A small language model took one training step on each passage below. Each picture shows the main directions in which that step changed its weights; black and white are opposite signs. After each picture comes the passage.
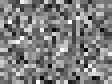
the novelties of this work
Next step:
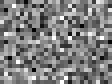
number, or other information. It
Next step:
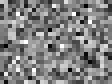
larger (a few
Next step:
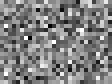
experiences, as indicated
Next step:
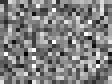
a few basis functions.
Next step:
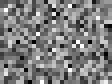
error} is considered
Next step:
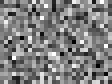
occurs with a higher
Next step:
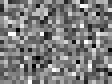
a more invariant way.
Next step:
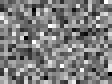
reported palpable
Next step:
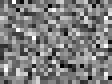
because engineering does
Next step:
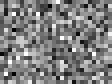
the random balls ending
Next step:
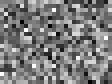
methodology of physical
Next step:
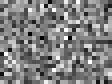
\equiv y_0 \equiv
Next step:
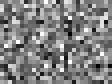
duties and have an impact
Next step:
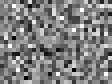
soil fertility,
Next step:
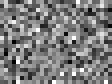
to enhance its social
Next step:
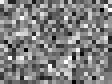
the sensor system will be
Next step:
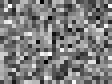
mechanical properties studies
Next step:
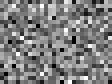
\right) W(\lambda),
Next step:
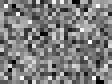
were processed to provide information on
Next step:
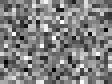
datasets, further studies should
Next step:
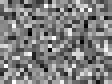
A simulation study shows that the
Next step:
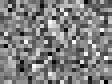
(ANOVA). The
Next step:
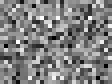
harmonic numbers of
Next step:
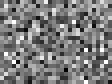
improve image quality,
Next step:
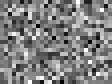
- i \frac{\partial \,
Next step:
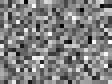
have different parity.}\\ Since
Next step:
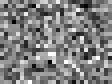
without supervision was
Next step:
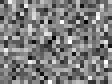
in patients allows for
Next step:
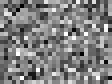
analytes obtained was below
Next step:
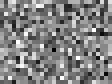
case record form was used
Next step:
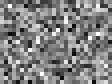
as the creation of
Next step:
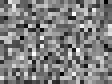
consumption is dependent on
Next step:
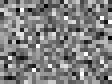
$B$. It is worth
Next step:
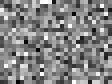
Why and how does that
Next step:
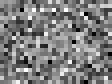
At each $t$,
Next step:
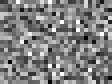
JBQ, PD
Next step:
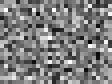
gaps reported by
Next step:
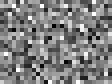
sensitive information. Using these
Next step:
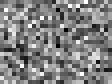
retiring. He
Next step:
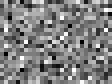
German Fiction
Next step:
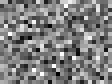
for general self-similar
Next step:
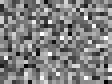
and taking the values of
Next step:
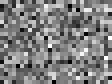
of $f_i$ has
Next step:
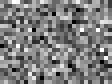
Education that physical
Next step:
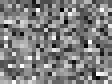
developed and developing nations
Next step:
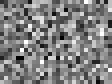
weakly on the same
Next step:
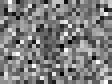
1). It is one of the
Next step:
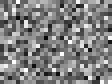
all educational facilities
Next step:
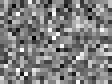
slag is intended
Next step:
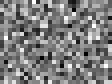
are possibly different.
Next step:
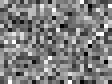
< \mu$ the set
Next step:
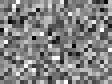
de Ciencias,
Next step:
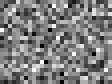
Lifestyle as a
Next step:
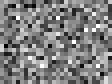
substance is identified,
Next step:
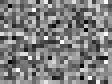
environmental problems is important for
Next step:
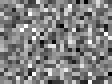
holds. \begin{theorem}
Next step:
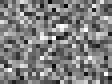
equal to each other can be
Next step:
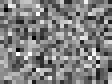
a set of corpora.
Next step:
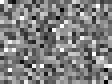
the approximate interval of
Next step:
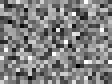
more frequent in the
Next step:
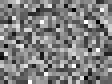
as fast as possible, even
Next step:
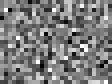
reached a common
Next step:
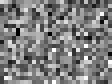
homogeneous social
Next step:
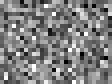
There are two coordinates
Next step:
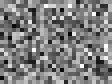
of essential oils
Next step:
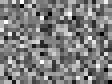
encounters with
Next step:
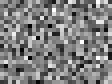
poor head control,
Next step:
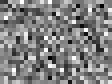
Research Program
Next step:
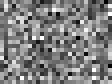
be useful with the data.
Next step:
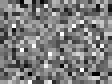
To function as symbolic
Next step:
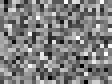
process' error terms
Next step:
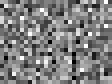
that the latter uses
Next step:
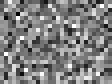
a quality assurance
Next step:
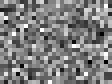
is, for every $u
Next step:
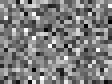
named The Way of
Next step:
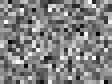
boundary coordinate system
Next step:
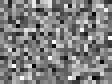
have the number of factors of
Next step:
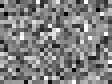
3.19 year while in group
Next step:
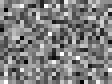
growing global
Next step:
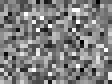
violence can lead to
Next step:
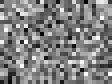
262 subjects had
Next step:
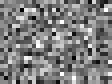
boundary of stable parameter
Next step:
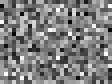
of the school environment,
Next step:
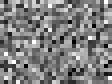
lost interest in
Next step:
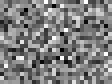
a commodity on the
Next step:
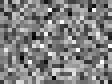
intent directly into network
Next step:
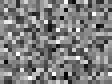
eNewsletter of
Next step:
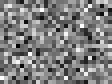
into that edge without
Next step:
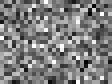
active power of agent
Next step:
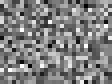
and the latter with
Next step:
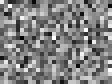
the other hand, let ${\mathcal
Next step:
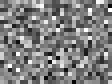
secondary frequency
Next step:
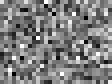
decreases the DO
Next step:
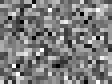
replace $\limsup$
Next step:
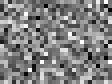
related problem. Although
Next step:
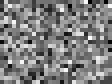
possible. However, exponential
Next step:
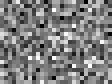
most striking example is
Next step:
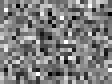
Institute of the
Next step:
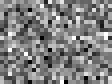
current signal and $\pm
